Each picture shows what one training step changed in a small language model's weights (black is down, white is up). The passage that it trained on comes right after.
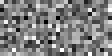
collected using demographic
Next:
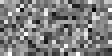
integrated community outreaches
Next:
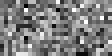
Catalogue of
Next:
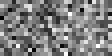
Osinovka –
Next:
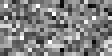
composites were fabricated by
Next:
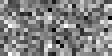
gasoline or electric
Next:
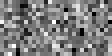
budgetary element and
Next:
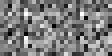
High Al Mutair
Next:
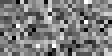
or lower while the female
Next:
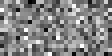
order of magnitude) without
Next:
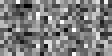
approach to understanding the
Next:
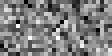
north, there is a
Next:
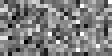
by a thin membrane.
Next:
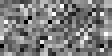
one photon for
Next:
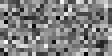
these four switching
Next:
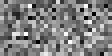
Sperm count;
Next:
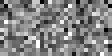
1, sample $y
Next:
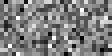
lying from becoming a
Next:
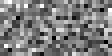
community best practices. As
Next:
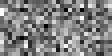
ECHA /
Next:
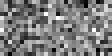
the process of designing
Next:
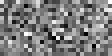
fog –fog
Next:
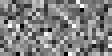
milk from smallholder
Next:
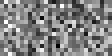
mostly been edited by
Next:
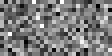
version of the earlier
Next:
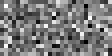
levels are almost equal,
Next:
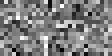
often typical concepts from
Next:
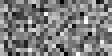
the other. Under this
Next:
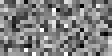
and access to resources such
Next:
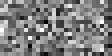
that challenges linked to
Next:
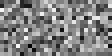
: wdigest
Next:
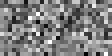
to the DSO.
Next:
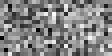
a manageable chronic disease
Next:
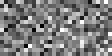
to help see the
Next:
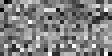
angle of 5°.
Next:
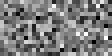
between u_i and
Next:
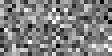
This section presents some
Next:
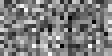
on Molasses or
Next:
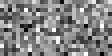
critical factor contributing to low
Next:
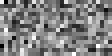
and Lee et
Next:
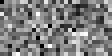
author on reasonable
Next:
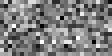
study units were conducted,
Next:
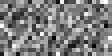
with experimental data adopting
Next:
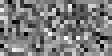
charge readers or their
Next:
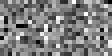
Projects ()
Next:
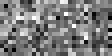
3 are collocation points
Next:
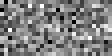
because of changes in
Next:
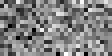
to find out relevant authors
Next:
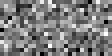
achieve a given purpose.
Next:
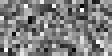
QRMP Quality
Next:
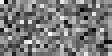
of stochastic variables
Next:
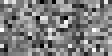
societal development.
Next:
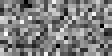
few solutions are targeting
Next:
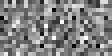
term and preterm
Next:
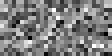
and solutions around live
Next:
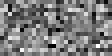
a five-year
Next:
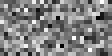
we have not thought it
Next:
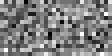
and impact across Europe.
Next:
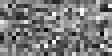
prevention. However,
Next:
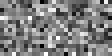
connecting the engine and
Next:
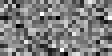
DNA alone.
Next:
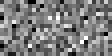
The study of languages is
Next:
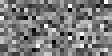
I don't feel it
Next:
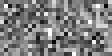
one query adopted a
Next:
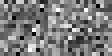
on behalf of the
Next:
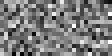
hrs, low oral
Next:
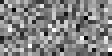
promoting dietary
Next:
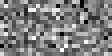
were used. This result
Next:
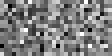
the baseline level of
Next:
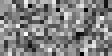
regular advisory products
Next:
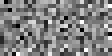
deviated from the
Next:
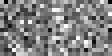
of learning from vast
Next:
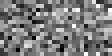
countries in the world.
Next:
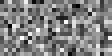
established and directed the
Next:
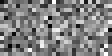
et al., 2015 reported
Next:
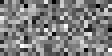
rather than the needed 32
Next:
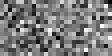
in the main group of
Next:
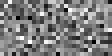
population sex ratio has been
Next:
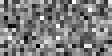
- Measure and adjust
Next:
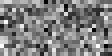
a complete performance surface that
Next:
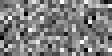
percentage of filling of
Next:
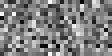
named after him are
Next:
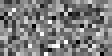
the developed LC method
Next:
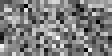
side of camphor
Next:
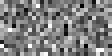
into C/C
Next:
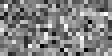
during the COVID-19
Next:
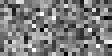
Avenue project
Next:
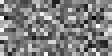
practice. Igwe
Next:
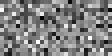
\circ y)$
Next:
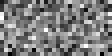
It is further known that
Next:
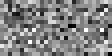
an urgent
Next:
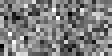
RPASs with
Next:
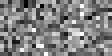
Self Varification
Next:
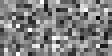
physical growth and development is
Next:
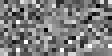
higher RTM ratio have
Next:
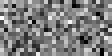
is easily found near human
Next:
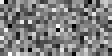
of the questionnaire.
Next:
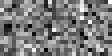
homosexuality as
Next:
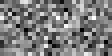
Table 1. The
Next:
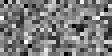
Maximum number of
